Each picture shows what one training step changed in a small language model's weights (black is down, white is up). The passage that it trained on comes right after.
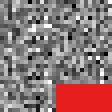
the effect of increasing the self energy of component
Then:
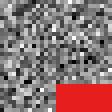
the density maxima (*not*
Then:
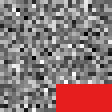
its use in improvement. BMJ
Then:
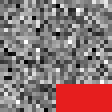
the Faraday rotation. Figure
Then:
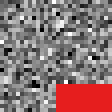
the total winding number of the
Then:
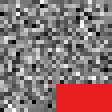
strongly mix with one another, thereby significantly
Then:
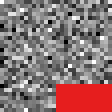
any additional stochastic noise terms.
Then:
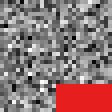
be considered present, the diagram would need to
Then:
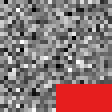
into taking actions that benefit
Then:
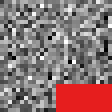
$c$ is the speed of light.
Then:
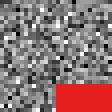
are presented, outlining a new
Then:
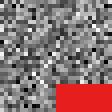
s$ decay) where the $D$
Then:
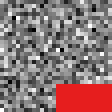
variable, it serves as a proxy
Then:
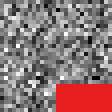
problem of localization of massless scalar fields
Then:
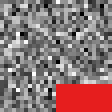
problem of a dilute gas, when
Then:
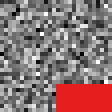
generalize reliably to this regime.
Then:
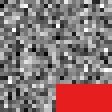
April \or May \or
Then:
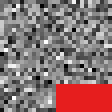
we use the Length Function Theorem
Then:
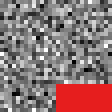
weak, the dynamics are slow: this is
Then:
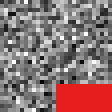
assumed to be uniform. The main background contributions
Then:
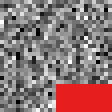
dt \end{equation} where,
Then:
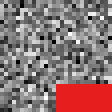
of fault-related
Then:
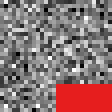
pointed to a shrinking
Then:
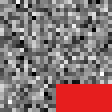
and consequently enhances the star formation.
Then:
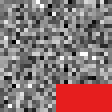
meets the requirements imposed by the
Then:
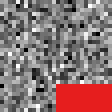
and then the system goes over from B
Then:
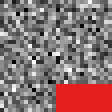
Tungsten carbide spectrum was
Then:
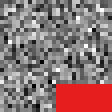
is computed as the sum of individual
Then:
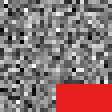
then leave for future null
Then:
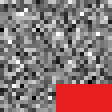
\textit{Hubble Space
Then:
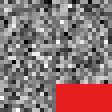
structures, while aiming for a low
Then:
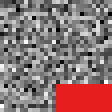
conical shocks of Figs. 1
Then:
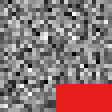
four mergers within this range, including
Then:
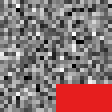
typically demands the inclusion of additional
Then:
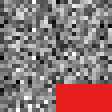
cooling experiments.} \bluee{Figure
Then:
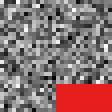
unknown, we can express the
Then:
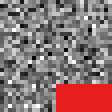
hold for the modes in the
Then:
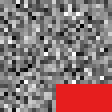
and were derived for various values of the ratio
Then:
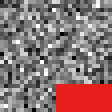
baryons and star formation, obtaining
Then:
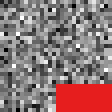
a factor 30--50 the sensitivity of the
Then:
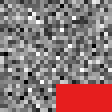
be filed at a patent
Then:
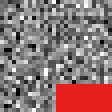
the correlated physics actually taking
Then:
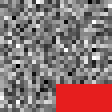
< 0.2$ occupied by
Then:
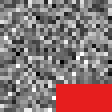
for Theoretical Physics and Department of
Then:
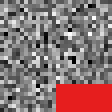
converted into molecular column density by an
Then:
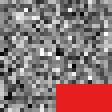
\cos\theta)^2$, then
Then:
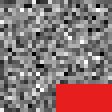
(2$\times$2) surface
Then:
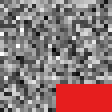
Thus, securing speech datasets with
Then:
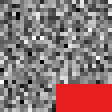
or by simple estimations of electron acceleration
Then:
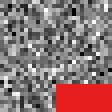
distribution of these ten neutrino candidates is
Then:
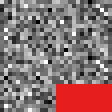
Having the rapidity distributions of
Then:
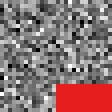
with probability, $p \ll 1$.
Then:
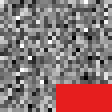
i.e. the c-g
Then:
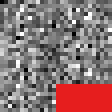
the $t_{\rm travel}$ line
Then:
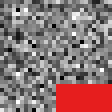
\ref{tab:1} into
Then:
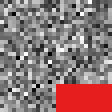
expected, electrons and positrons go
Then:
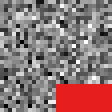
\cite{dou2025ai}, and
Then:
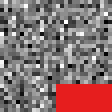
Attack (GCA)
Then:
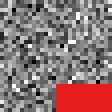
a Taylor series in the
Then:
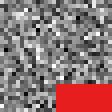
\citenamefont {Eckmann}, \citenamefont
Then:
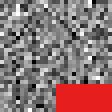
in the ultra-dilute
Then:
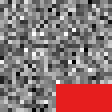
$T$ and thereby construct the
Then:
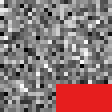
factors converge satisfactorily to values
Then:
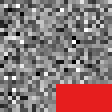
$\Lambda$CDM model. }
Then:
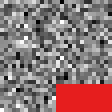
\emph{some} of
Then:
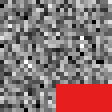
VA riders in the
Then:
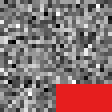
applied, as was demonstrated for the
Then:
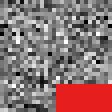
be addressed in the second subsection.
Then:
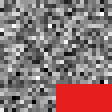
propose RecSysLLM,
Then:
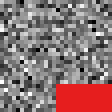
Looking for an independent estimate of
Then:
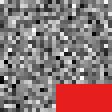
We then have the following set of conditions at
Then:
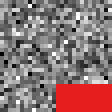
a focusing optic, a spatial light
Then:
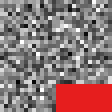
sensory information becomes scarce,
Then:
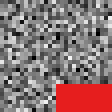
this construction to future work.
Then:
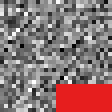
We found a time association between a group
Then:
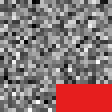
question of when a plug forms
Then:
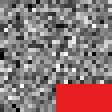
campaigns are needed for
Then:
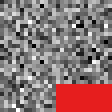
and the Bose-Einstein
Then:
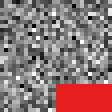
of a simple topology, homogeneity
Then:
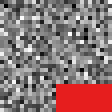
the dynamical accessibility of equilibrium
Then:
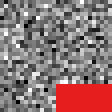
unlikely to cause
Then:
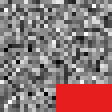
$\Gamma$ and $M$ increases.
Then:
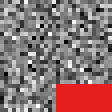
at $D=6$, the UV
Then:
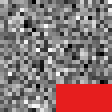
the inverse Rossby number more
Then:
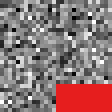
damping effects, even though the flow
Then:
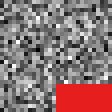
code review systems (Microsoft,
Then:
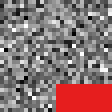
of crystallization on the tidal
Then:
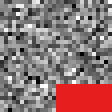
the exact Bjorken flow model by
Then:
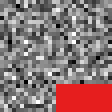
in these materials. ###
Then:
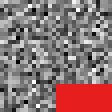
then $k = 10$ evenly
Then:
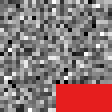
the effects of an interaction between a
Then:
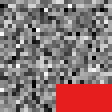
Consideration of two-dimensional spatial
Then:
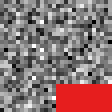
High resolution 2023 \\ \hline
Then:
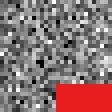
the respective other component due to the
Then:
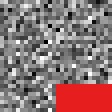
It is sufficient to prove that
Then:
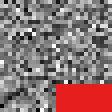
red big particles are ABPs
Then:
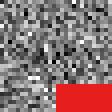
and RF performance metrics
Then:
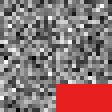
with fermions,'' JHEP
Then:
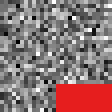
the individual term graphs into one big
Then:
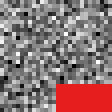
model assumptions, control measures
